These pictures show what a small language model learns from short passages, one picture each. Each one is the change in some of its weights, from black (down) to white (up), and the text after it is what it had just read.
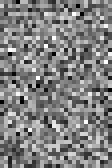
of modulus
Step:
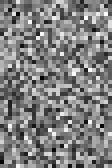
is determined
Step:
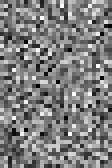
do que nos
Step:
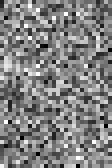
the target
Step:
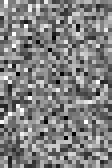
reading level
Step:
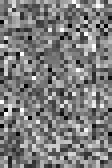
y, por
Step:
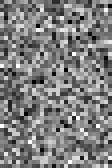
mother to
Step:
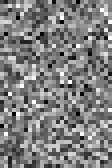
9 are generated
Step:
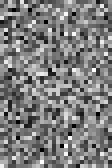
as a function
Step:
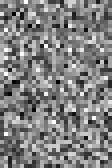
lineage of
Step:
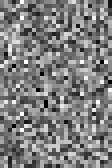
- для
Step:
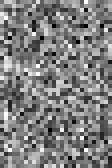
theory and public
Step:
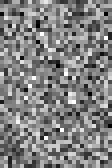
has brought
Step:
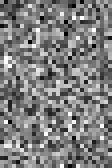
and run
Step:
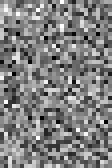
(for the
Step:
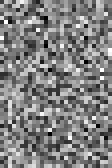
non »,
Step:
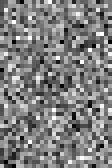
Test ?
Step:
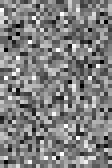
de France
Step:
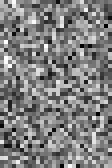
and c are
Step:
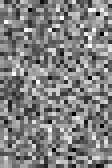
were generated.
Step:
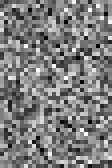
system to integrate
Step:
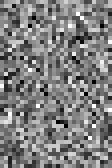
for sustainable
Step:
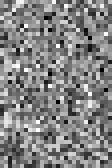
the fields
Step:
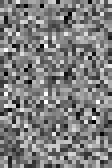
pose special
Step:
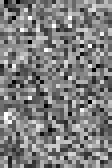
and Sports
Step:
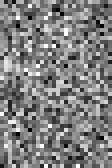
the SSP
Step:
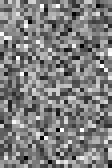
It has two
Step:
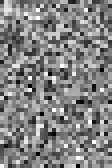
the levels of
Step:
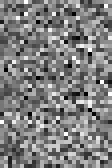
whose study,
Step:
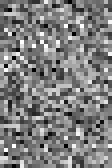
в области
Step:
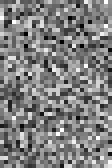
of Materials
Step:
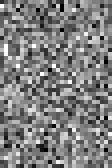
or signs
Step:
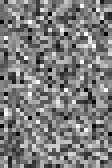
y para la
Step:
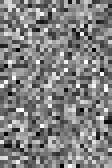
and measurements
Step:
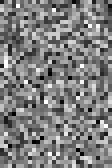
services and
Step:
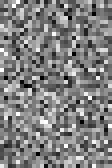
The key is
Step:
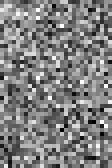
design. In the
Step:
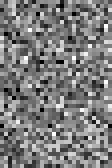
estética que
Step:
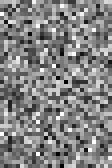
indicates that the
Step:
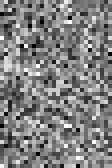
the given
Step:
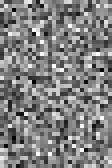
educación, la
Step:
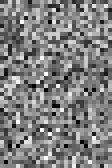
result in
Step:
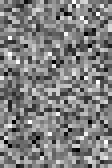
technology to
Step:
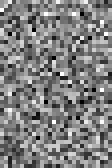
identity or
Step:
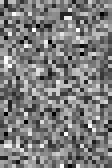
and capacity
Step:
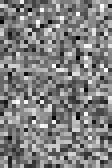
support. 3.
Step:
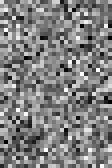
Thanks to
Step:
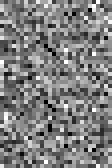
animals and
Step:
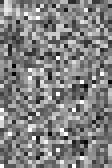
the presence of
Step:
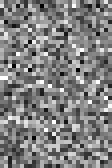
meeting all
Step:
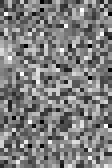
without a
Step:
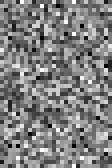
measures of
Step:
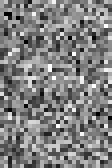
one hand,
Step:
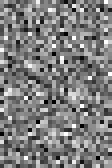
to avoid
